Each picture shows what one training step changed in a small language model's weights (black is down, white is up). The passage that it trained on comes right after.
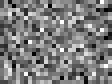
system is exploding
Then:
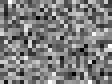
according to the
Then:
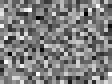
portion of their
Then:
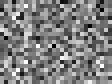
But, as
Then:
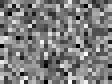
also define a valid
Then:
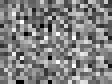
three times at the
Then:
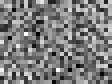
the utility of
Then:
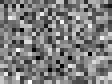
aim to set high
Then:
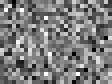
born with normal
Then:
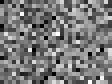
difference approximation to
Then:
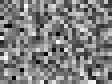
as LZ
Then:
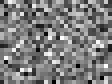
achieved by generating
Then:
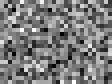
are noted to
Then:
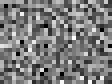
curves for risk groups
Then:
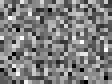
are needed and take
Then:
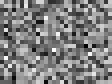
the International
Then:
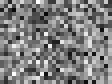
was then confirmed
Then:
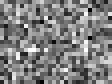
and transmission coefficients
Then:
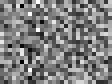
of the major
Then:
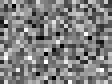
from the MP
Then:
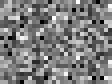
living in
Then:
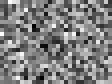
using multiple regression
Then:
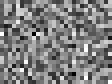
in terms of the
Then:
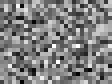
to adapt,
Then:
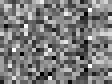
and the model is
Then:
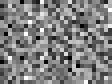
local field theory in
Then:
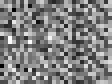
the case of the
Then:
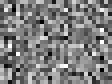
is prohibited
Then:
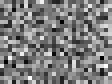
the new framework remains
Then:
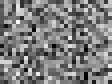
in the active
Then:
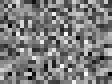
field to a good
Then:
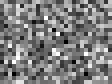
and Article
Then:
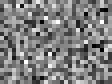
of Technology,
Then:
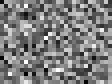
developing countries
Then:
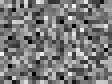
the research team
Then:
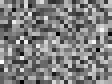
the scales on
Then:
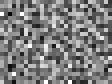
that the contributions
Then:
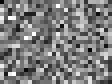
recommendations on
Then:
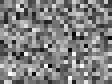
teaching and
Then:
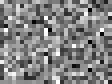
and UNO3
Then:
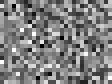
used for problems where
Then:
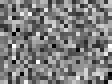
at some value of
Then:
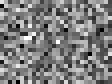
Department of
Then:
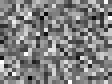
for the application.
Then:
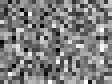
frequency comb is
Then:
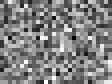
industrial fields.
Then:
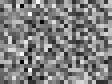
of the most
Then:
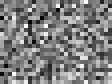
encourages the
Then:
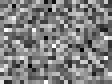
have developed a new
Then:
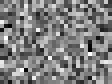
as an effective action
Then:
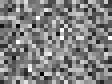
data identical with
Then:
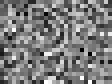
range from the threshold
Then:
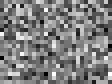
with assessments.
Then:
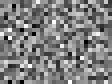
on the pure
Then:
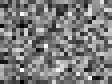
the archetype
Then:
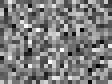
because of their ability
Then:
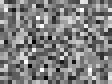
enc is a
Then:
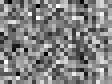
Five Star
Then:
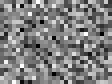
of the excess
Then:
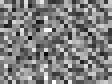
the monopole
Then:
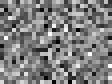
There is a need
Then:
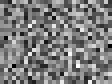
evolution of the
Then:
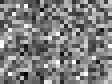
working with
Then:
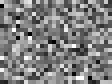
After then
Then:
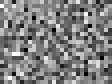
d-q components
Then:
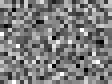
the Selection
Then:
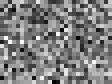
was satisfactory
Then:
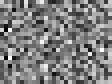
the gravitational
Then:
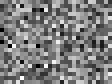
II complications,
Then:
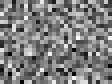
a point as the
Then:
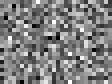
on the host
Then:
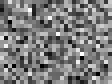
other aspects of the
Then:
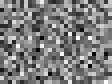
the region where
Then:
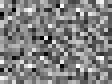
trip are shown
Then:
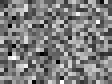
extracted using a
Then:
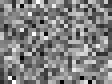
of errors in
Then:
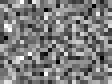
Figure 7b:
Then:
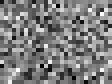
the elongation
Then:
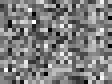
this work the
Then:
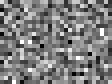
PV$ at
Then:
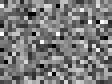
voltage in
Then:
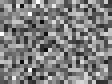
of the form
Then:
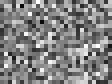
of a particular
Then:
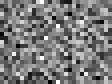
spherical emission
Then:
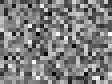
set of linear
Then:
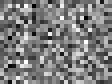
pricing to
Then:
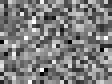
oscillations for the
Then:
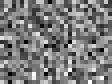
an indicator function
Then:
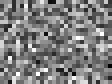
a modified
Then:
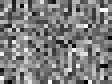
a useful method as
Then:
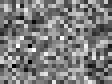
to connect the
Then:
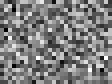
is the probability of
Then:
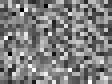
manner which is
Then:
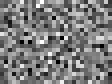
phase appears to
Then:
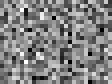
event of interest,
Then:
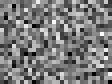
on the initial power
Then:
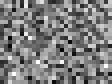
the digital technology
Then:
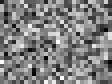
makes it
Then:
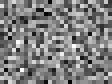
compared with the observed
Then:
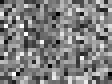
utility of learning
